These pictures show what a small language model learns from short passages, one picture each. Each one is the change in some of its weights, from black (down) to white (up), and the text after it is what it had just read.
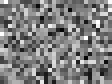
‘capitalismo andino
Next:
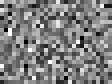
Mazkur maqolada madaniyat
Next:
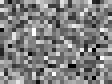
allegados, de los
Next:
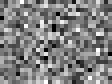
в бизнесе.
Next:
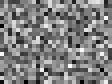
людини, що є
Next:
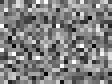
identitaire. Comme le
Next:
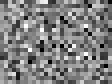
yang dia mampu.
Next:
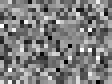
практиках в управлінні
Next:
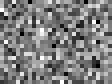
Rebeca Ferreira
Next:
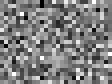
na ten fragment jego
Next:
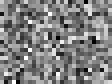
samenwerkingen alleen
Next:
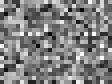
даврида олдинги
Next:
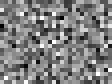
farqlari va yosh xususiyatlarini
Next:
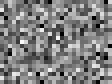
darajada kasbiy kompetensiya, metodik
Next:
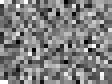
e Enem seguindo a
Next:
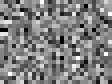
для расчета усилия
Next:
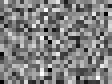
o'z asarlari bilan
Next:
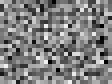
sân khấu
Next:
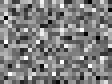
pode: - não responder
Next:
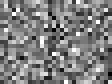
ularning samarali elementlari qiyosiy
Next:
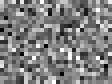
морского транспорта с
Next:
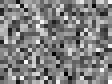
da UFCA, as
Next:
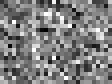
het beeld dat rijst
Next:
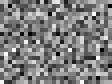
o'quv o'yinlari
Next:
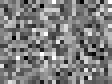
ahvolga solganlar.
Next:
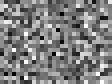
та логістичної
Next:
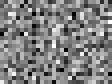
mar. 3 Teatro de
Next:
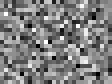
творчества обязательно
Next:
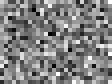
kutilayotgan samaralarni
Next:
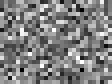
шунингдек, педагог
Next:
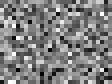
снижение риска
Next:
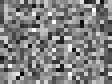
por isso não se aplicaria a
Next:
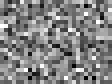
22 que la question de la
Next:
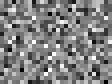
и системы высшего
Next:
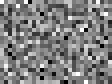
kemahiran yang
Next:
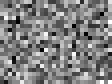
lato, kormoran
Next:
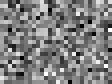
and Bio-Sciences,
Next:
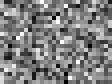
Mit Social Marketing Verhalten
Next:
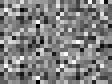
О.А. Курц
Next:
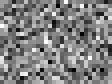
d'un écotone
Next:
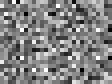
AND THEIR USE IN
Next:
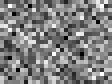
le restes! Ni
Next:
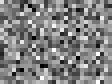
talabgor nafaqat ularning
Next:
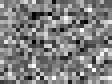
القارئ في هذا
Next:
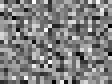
ніж у третині
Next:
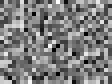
as pesquisas futuras
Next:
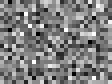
procedury muszą
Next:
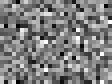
Mustaqil tadqiqotchisi
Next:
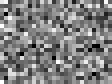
main detailnovateur
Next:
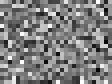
государственности: сб.
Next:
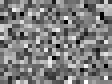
o etiquetas
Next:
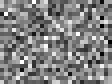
При визначенні наявності
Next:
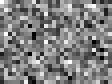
qilingan. Bu asarlar
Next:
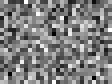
almashish imkoniyatlari dars
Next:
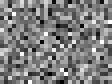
Oilada sog‘lom
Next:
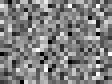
les changements qui facilitent
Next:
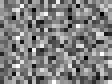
spécifiques liées
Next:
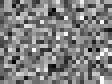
a positive antigen in the
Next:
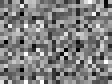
ko'lamda ishlatish
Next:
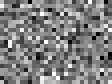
Україні. Окремі дослідження
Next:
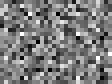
вводятся в мир
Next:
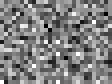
зв'язок між
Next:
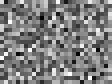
com o maior volume de
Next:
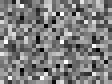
foi reconhecida pela
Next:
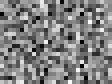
the impact of digitalization on
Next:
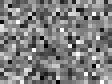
повышения интереса
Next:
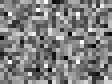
law. The main feature
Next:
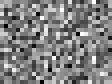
ўрин эгаллаган
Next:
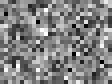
harf o'rganganligini
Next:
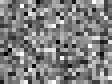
их устойчивость в
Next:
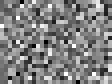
and vegetables*.
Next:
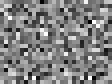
cruzamento de dados de
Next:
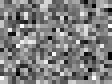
Keywords: Hexi
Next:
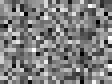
mumkin. Biroq, bu
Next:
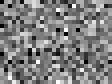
se afianzó como una
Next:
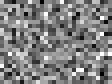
tiklanuvchi energiya
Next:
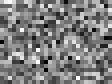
vizuală asupra
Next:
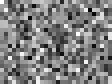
de Ciencias Sociales
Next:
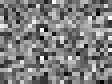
por aqui como, ainda,
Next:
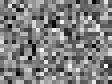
since 14 October
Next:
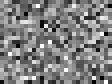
tugri keladi.
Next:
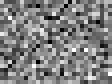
using remote sensing,
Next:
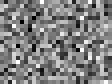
матеріалами наукової
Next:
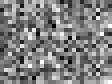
buenos profesionales, pero
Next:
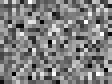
rus tilining otlari
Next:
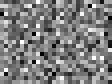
New York: Pearson
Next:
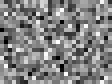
trata en realidad de una
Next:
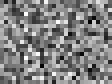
En las opciones que se
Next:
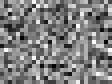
va milliy darajadagi ilmiy
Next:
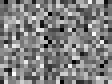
і використання персонального
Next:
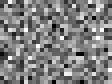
acusaciones de corrupción
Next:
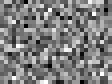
що припадає на 1
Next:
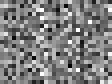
baholash, shuningdek, zarurat
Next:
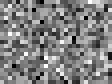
por plásticos en los
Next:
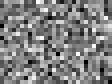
учёных и студентов,
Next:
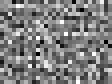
др. Введение в
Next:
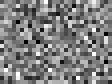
йил 31 декабрдаги
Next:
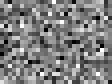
этого утверждения,
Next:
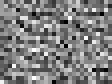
में आम बात
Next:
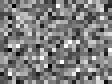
School Education of the Republic
